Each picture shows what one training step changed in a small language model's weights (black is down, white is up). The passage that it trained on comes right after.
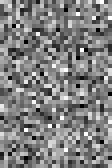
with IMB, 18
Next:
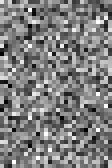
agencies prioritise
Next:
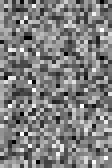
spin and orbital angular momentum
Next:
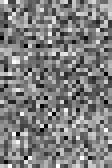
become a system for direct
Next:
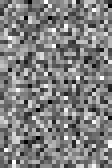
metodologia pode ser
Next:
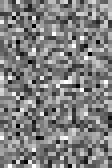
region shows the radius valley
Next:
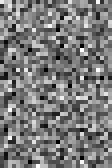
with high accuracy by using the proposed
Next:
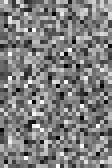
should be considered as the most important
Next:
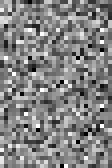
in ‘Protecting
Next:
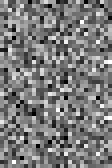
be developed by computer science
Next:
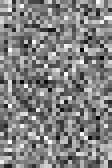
in this study. Results:
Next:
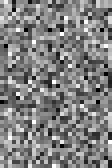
at the same time providing the
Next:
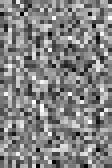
researchers, plan setters and
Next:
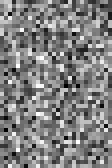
for some sufficiently large
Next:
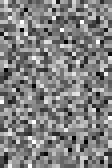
qualities of the recovered
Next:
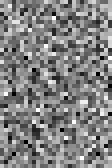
investigating density fluctuations
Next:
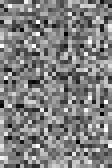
dan a: doch dat b
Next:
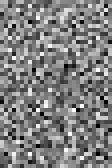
bilan tasvirlanadi.
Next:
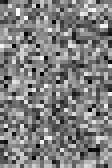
destacando seus
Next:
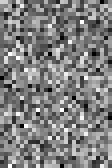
will be found in their utility
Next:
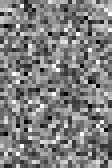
Department of Biophysics
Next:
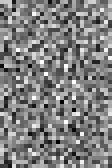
that there exist corrections to the
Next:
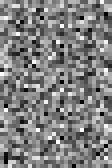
PT-based wave functions will
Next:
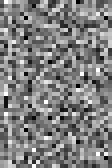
prediction converges to the
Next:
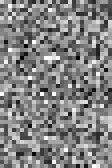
of this literature review, this
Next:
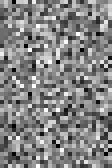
considered recently by Banks
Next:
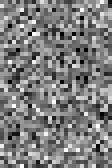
complex hydraulic and
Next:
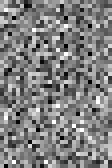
rates will produce larger
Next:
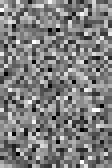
or parts that have the same
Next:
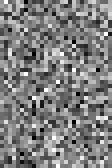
can be interpreted as a local
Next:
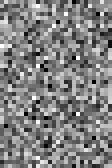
a crack that appears
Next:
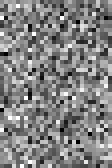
(representative participation
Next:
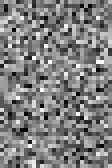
also included asteroids
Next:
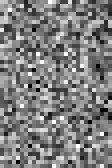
Monte Carlo approach
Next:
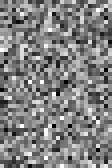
screening of plant
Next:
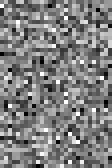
intends to put it
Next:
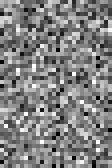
The article deals with the
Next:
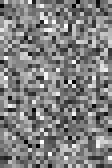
de los odonatos
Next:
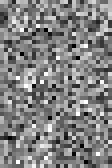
been performed to identify insects
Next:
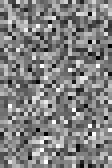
approximation overestimates the
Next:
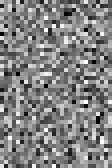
hand, residential users
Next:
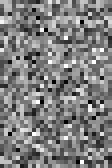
for Sefidroud
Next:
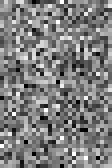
wherein participants may have wished
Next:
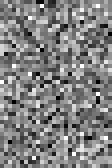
N^*$ is also estimated
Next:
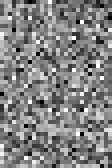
foram virtuais,
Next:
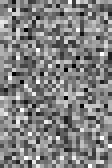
and 0.01% respectively.
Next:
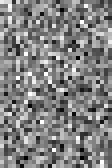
the Figure 4, to start
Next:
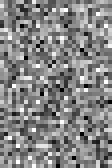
the migrated data to
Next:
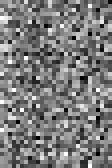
– BACEN e a
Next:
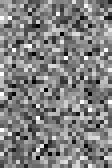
a summit in Rio de
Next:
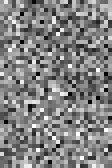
requires a clear definition
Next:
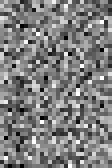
W. F. Xie,
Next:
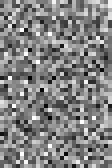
участвуют в
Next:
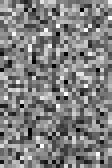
la sierra del estado
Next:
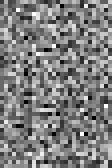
association between environmental issues
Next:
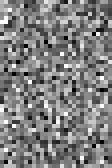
nanowire environment.
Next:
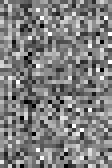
\end{figure} We applied
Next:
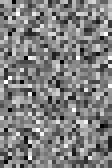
that continuous solutions do not
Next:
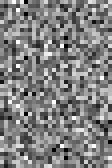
existing customers
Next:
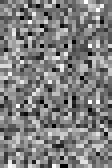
implies the sacred
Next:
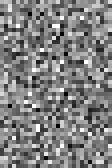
the Astro-2
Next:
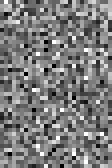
may be pressure on
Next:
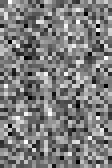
diesel Euro 3
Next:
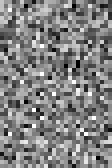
next challenge, as
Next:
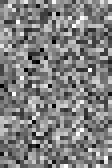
se pode afirmar
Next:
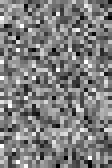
aplikasi web
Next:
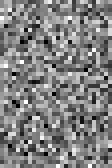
in dustbin management system.
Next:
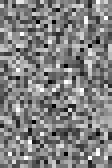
of Glossy
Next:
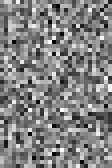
practice the 1-halo
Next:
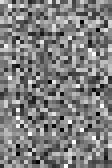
of the Republic of
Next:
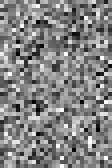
aldus verkregen
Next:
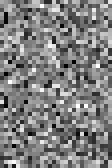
metallicity of $Z
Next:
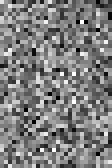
of generalized ES models,
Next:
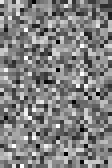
and authorisation A2 –
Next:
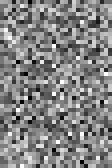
conductivity of the prepared
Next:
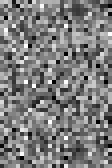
price $P_i$
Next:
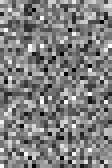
IDC provider in
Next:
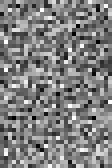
ishlab chiqarish va
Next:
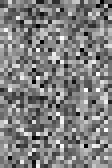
the respective vertical axes
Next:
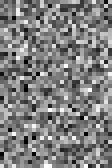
recorded signals in individual
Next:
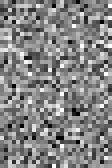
imperative to consider all the
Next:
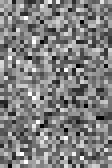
as explained in the next
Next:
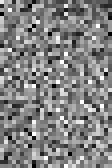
and cosmology from string
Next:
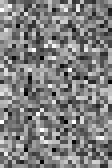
un buen indicador de
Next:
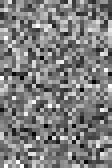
significance is above 5%.
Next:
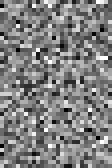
l'enfant et de
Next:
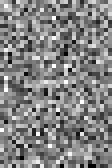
implementation of a distributed
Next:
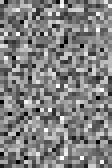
required on-chip memory
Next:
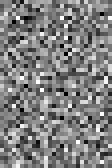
left panel of Fig.\ 5
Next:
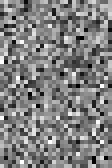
heller ikke
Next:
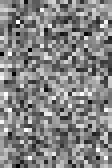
bizning o'quv
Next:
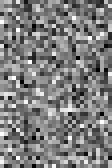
145 GeV or so and
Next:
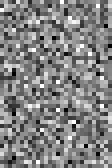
by renowned researchers
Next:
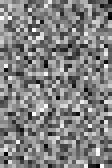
a finite difference method could be
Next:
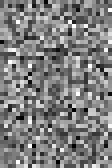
legendasini ishlab
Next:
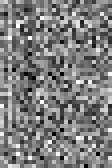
} \end{figure}
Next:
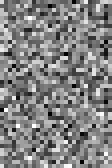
sight of other elements that
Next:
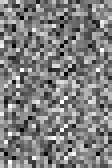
SSL features are extracted.}
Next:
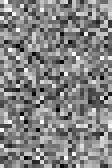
academic participation is not
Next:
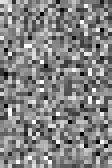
the model to the data submission
